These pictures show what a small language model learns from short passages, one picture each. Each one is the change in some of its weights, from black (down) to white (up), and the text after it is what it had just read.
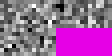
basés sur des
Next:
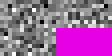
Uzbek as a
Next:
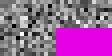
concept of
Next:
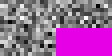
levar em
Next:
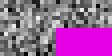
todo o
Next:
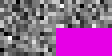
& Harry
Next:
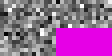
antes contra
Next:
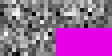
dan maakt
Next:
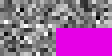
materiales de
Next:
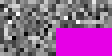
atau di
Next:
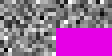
un mayor
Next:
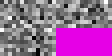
mesmo no
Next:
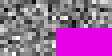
ha sido la
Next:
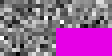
as teorias
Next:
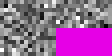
JI ,
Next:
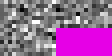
й те, що
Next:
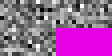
pan se
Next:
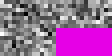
and ideas
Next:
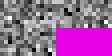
para que se
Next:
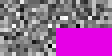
e alguém
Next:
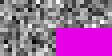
considerados al
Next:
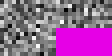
balki u
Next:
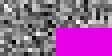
constructs a
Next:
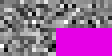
va rivojlanish
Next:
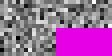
that the
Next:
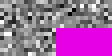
el discurso
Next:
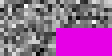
pedagog -
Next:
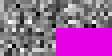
information on
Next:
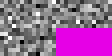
під час
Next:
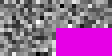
permanência na
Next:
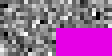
au devant des
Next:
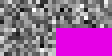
durch das
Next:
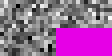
organizado e as
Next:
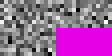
lo que se
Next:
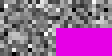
selon les
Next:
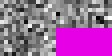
эса ўз
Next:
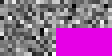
se hizo
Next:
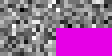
такого виду
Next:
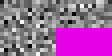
en ellos la
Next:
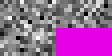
mesures de
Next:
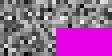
de cambio
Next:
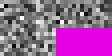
Dit is als
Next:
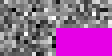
cuenta de
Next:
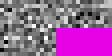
On A
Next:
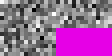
gerados durante
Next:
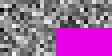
esta opción
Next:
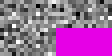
до змін
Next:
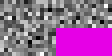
de investigación
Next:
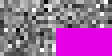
da toxina
